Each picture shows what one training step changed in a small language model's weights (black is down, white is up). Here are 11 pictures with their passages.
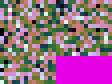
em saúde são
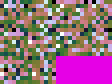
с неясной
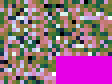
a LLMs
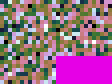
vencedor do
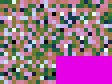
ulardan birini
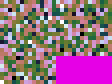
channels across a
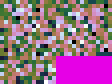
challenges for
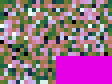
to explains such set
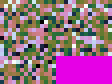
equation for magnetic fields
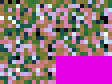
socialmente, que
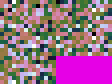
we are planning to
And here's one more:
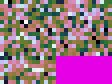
and orange lines
